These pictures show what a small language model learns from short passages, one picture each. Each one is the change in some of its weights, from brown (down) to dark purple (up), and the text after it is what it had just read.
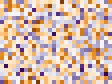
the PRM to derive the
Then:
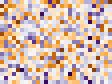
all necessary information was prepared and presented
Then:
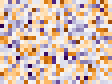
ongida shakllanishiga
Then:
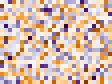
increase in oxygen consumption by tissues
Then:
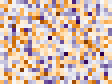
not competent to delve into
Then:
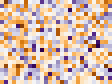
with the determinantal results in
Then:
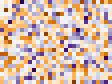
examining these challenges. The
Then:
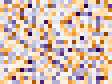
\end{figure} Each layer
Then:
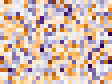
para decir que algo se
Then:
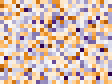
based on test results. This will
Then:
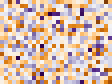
$\beta$ real), and the
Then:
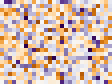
irrelevant for baseline
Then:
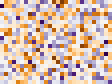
various journals and
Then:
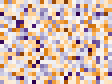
for PVB films.
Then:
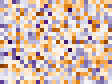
the regularization term is utilized
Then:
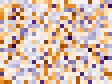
of the proposed method but, this
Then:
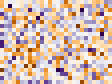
density (PSD) scans
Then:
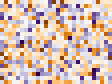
the (311)B film
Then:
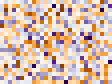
documents, in which to indicate
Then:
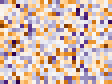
la inversión gubernamental
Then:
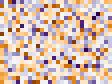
predictive control management [34].
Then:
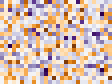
niveles de agua,
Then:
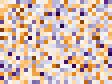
by the accretion stream as
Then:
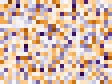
образом могут из
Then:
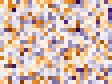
the DMRG methods.
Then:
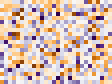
and C) and the decay time
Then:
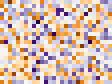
analyse and disentangle diversity
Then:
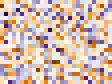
*IEEE Access*,
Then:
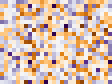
Moreover, to understand the real
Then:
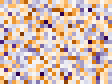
she was tired. The other
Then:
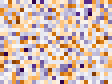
al plan del comercio
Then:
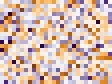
as a case study. The results
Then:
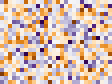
hosil qilingan degan
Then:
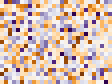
de computadores confinadas
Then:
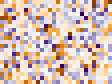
of reimbursement and
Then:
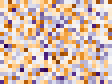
the original EAM potential is used
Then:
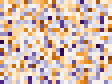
the EHBL scenario and points
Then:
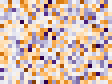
4 dimensions which has been extended to
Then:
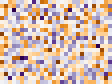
devices. In the past studies
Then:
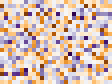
region around the broad O~VI
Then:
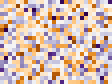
and non-infectious
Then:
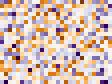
intuitive perspective of fractional
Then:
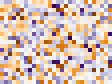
of the stand is proposed, on
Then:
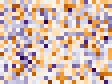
the contribution of $Z$
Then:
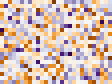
dependent ionization degree in Figures
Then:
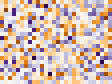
paragraph, or page 22 second
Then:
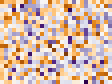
the scientific and social life of
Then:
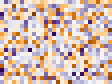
is \begin{equation}
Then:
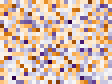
we would like to point out that
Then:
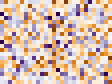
PROVIDERS IN
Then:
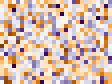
the difficulty of diagnosis without
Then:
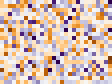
a sense of balance.
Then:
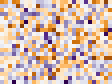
values for conc. for proton
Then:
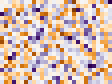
fetus is dead and
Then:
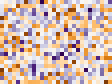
misurare la temperatura del
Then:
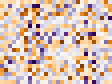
o‘tkazish –
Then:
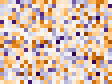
while at the X point the band
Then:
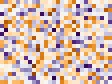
in TIC (modern information
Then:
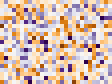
of finding $r_0$.
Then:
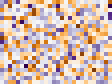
is real. Moreover, we can
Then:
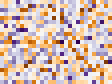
muammolar asta sekin
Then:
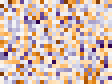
safe and reliable operation of
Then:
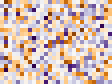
fuente oral para la
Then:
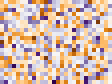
model, and the second example
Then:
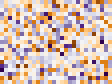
significant difference between 3DCRT
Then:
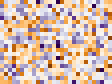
digitali (Docente,
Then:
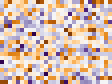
scalability of the algorithm, which
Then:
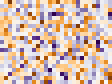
van M with the crime.
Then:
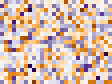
5. Desenvolupament
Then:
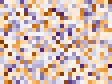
seis áreas de la
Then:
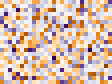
denoted by a solid line if
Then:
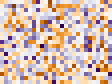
information as possible and on top of
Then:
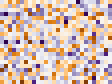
Questions 1. Is there
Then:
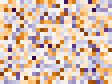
include the costs of maintaining soil
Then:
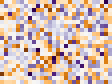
impact of glaucoma on
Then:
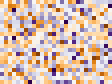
the substrate utilized.
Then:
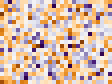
with the interests of other people
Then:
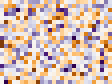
textos, cuyos
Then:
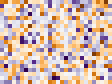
reduction in the interfacial
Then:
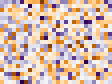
\approx .10$, which is
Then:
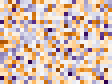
a result of the intrinsic gene
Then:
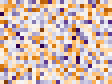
theoretical input must remain consistent. The
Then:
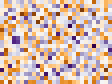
Bundan tashqari,
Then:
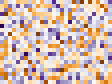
ikkilamchi nominativ
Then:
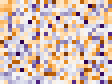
в квестах,
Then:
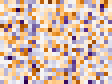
held back information or given
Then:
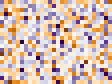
NJA, which consists in
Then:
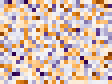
restored in the network. For
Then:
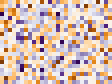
ABSTRACT В
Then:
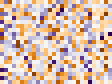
disorders in first to third
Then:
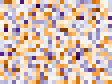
credible sentience claims.
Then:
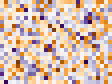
conclusions drawn from these results
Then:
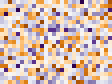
but it is faster than
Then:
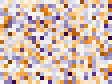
en plataforma Notion
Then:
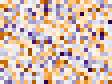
technique was used to collect
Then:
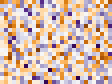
two-dimensional character. The
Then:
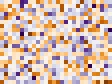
them. It was demonstrated that an
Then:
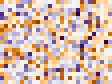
Khalib (2010), stress
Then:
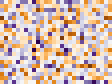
proteins studied for three different choices
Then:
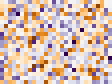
qoidalari onlayn ilmiy
